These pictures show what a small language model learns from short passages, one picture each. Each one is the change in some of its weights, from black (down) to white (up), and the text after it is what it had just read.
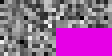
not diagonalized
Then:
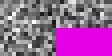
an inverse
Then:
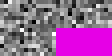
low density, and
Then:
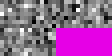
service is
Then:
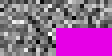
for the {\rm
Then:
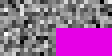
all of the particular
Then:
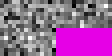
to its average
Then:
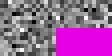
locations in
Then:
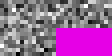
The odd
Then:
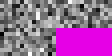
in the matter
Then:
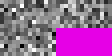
the results in
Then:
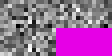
below the
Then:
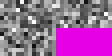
force spectra and
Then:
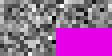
level as the potential
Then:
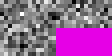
be a measured
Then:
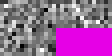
may be the
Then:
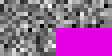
In addition, possible
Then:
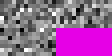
$p$ in
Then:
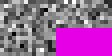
can be seen
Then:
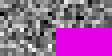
be applied in
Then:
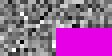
feasible and
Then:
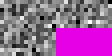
style transfer
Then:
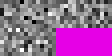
the starting
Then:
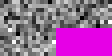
to account
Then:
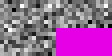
two lowest
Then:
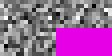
one obtains from
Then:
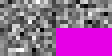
{\it Note
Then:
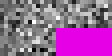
\,K. This
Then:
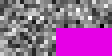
give a high
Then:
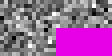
comm), so
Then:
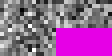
constant conditional
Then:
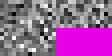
the data produced
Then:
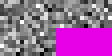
The specific
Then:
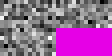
not too
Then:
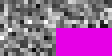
on the pointing
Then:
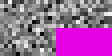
two portions
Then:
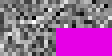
the case for
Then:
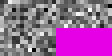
field as strong as
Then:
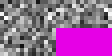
far from
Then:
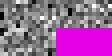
are given by,
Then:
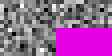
process can be
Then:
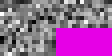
into trillions
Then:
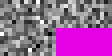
the law of
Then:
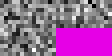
to generate their
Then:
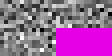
general properties of the
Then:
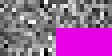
the data on
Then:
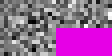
and\ \citenamefont
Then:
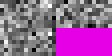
that zero temperature
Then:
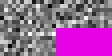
observed. It is
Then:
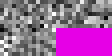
and ending
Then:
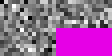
on STO
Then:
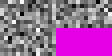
a unified and
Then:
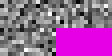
or $y$
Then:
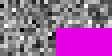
shapes the
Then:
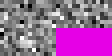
the aimed
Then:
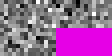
a scaling
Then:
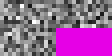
the feasible
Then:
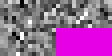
From least
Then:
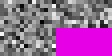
on cellular
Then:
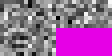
designed as
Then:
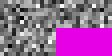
systems. We
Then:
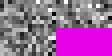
side with the
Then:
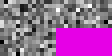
estimate, which
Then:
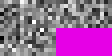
the method presented
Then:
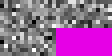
of the simulation
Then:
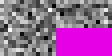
points for rest
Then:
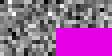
structure of ant
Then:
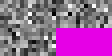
domains of
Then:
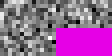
is a potential
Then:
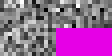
the result is the
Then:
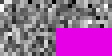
the transition energy above
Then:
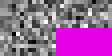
electronic states of
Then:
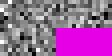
Here, we
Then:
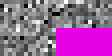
Or the model
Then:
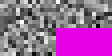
by motor
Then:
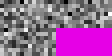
separating them to
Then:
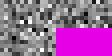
sensor where
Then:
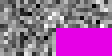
states pertaining
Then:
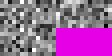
is also provided
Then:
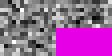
creation of
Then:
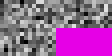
the $z$
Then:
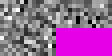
no ionized
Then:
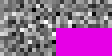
proposed methodology
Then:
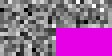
laser systems
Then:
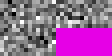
presented in
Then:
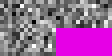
matter. However
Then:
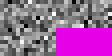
only indicative of
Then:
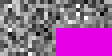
the measured current
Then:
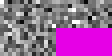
the concept
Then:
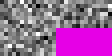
single DBT
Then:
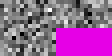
radial distance
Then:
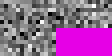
radius. In
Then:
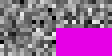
Cluster 3 given
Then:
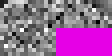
are used for
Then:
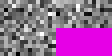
front when
